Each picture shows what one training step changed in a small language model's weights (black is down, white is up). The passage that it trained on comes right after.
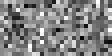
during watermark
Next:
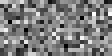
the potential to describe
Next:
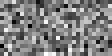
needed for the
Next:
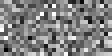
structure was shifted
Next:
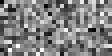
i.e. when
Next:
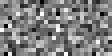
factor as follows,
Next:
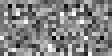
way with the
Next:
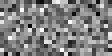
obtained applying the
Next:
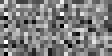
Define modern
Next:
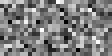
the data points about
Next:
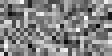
and HLS
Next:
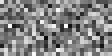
dependence of the
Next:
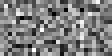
achieved high
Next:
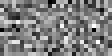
with a different weight
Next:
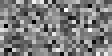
a modification of
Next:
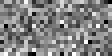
two, three and four
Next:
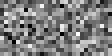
$A \geq
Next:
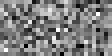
The second is to
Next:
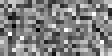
as in the 2D
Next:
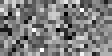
changes. This
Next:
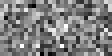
large search space
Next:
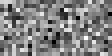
due to the de
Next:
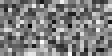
lie along the
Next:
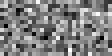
and finally the
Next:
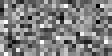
between Landau
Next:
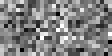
junction conditions have
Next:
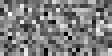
of angular frequency
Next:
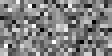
an analytical expression
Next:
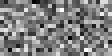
the chiral limit
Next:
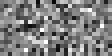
rewrite the
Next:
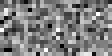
is its tendency
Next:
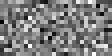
infections with different
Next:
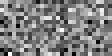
twice the
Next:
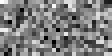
here the small corrections
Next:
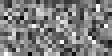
concerns about
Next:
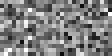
and positive, and
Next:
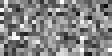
general, over and above
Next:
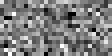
on Herbig
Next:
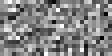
be found at the
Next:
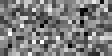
A \star B =
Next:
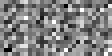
go task and
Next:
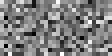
they do not allow real
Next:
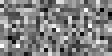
of the relative
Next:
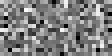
the expected values for
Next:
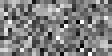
The standard optical
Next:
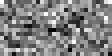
with appreciable
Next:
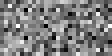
online)The time
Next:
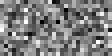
proper motions is
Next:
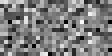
the next
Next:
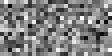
the Earth,
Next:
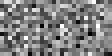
I review some important
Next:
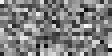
position vector of the
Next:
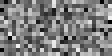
calculations using ab
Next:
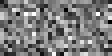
were used as flux
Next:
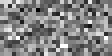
be very effective,
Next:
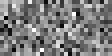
larger scales. This
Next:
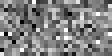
and AP4 have
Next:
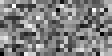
defect induced
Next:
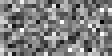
not fully
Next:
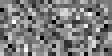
transaction differently
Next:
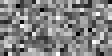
observation process is used
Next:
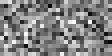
that $\tau$ is
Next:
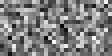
of these signal data
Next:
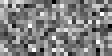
according to
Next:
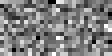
to the rate of energy
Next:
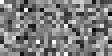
12 nearest
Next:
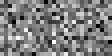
scales $p$.
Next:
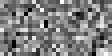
plots of
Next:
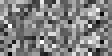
fluctuations are
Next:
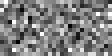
would imply the
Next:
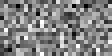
coordinate system
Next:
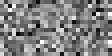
agreement is
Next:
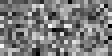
Graphs on\\
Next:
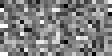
(in terms of
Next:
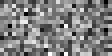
number of unit
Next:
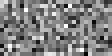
an approach for the
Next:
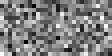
time to infinity
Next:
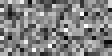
and $Q$, where
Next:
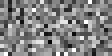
centered at
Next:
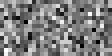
It should be noted
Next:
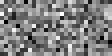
However evaluation of the
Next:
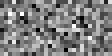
the Literature
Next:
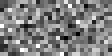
noise (white
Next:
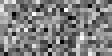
a detection found from
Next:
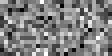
\period \ee
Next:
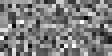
approximately the size
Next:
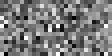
a means to
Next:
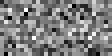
Bonse group
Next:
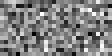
is always only
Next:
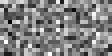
the halo correlation
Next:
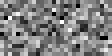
sampler has
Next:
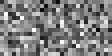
of CVD.
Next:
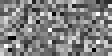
cannot be modeled
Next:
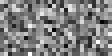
scatterings are
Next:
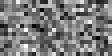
Compared to
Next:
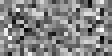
structural information
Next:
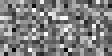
already seen
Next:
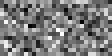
V89) different
